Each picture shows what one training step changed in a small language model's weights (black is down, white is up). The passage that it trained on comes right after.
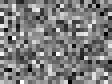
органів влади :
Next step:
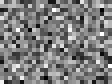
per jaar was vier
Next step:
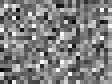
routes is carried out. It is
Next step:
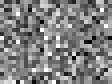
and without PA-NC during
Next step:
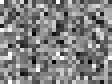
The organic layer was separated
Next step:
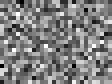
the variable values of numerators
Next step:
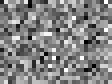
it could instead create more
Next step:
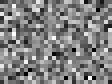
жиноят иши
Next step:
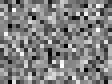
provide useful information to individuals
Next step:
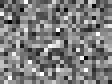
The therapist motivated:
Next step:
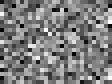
similar trend as the one shown by
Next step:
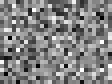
egg production device based on the
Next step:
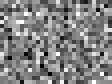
crise sanitaire a
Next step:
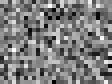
Öte yandan,
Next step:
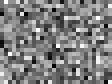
- Feedbackkultur
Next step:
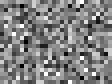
introduced a tray of
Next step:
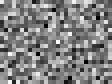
bosim. P ₆
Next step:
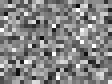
Calotropis procera
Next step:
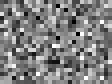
земля; воля;
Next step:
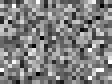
5. Повышение
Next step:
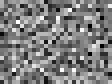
Bu metod artikulyatsion
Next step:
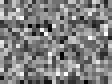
5, 4] Abbildung
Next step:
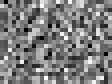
Bengaluru, India
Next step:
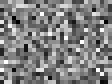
Nazari A. B., et
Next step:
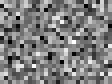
- Forestry and logging
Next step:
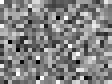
performance de “TROMBO”
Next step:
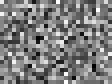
of Evelin *et al.*
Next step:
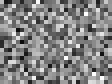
médio de citações de
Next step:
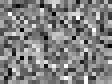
l'affût des
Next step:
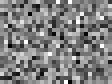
AI models and to test the
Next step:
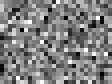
de cointégration des variables
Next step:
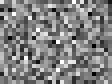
fundamentais. Logo,
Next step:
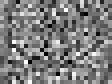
unlikely to take risks
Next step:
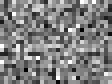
Associates, 1993.
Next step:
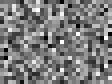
театру національної
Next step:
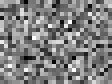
population active déclarée au
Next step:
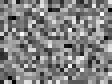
factor productivity L =
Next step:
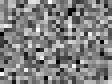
No entanto, isto não
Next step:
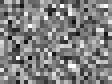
tarqatish; -
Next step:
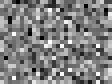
ability to remember and
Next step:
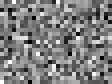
trajectories reveal that while
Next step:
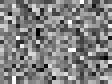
олий ўқув
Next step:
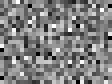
7 Conclusion Analyzing
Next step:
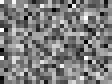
Block Size 64
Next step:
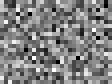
welfare gains. Also
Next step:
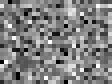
iii) teaching strategy;
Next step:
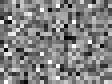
abordan aspectos muy
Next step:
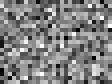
physiological changes that compromise
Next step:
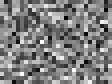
up to failure and
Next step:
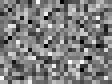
outcome of management of
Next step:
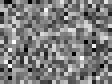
yodgorliklarni va
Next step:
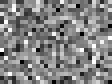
придание учебным
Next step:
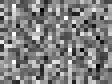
жараёни жадал
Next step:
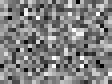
de 2023, que expone informes
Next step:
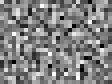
and the thickness of the
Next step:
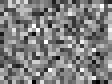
are expected to undergo
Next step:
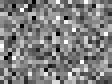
rendelés során
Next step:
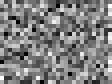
factor are also involved in
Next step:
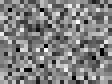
John Newberry, an
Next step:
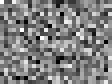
CogRx, has given
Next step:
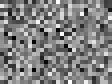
performance No Factors related to students
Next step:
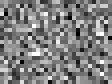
yang cukup lama.
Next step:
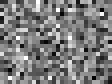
понимать ту
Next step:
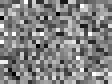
OPAL research reactor.
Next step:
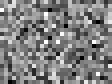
spectral techniques. The
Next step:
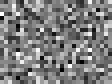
и способствует
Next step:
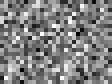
olib boradi.
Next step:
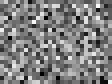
Saint Louis of the
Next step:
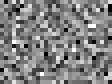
un proyecto de
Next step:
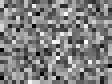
Hofny E. R.,
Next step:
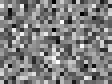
male science staff obtained by the author
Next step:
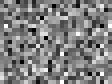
vaqtda ishga
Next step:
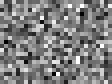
configuration under this kind of
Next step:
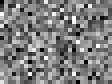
do not like carrying out and
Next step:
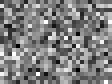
kod bolesnika sa
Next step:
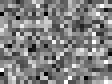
a escala nacional,
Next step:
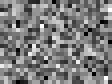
their last will in the course
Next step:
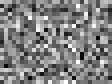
– che per Percorsi di
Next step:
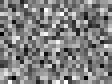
adabiyotlar 1.
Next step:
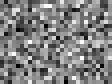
it worked to popularise
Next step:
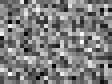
Keywords: primary education,
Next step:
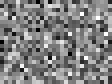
main storage access patterns:
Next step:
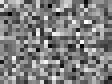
muncă și atragerea
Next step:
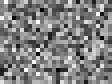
de comunicación previa a la
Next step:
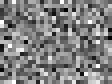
1). En cumplimiento
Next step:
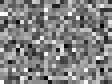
sababchi shaxs
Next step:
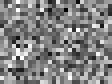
entre los médicos
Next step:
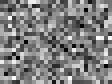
in the height between males and
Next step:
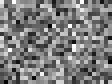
Food and Drug
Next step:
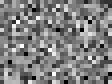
reusable data quality solutions as
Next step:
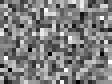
majburiy qilib
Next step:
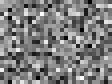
know, gypsum tiles
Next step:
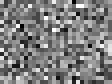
contenido, veracidad y
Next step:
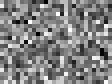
Navi Mumbai,
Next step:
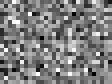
Management Principles.
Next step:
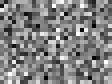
to organs and tissues
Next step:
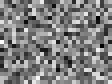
breeding programs are essential
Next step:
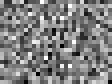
individuals in both the existing and
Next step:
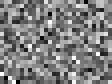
soil due to Rainfall or
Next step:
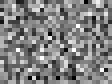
износа деталей
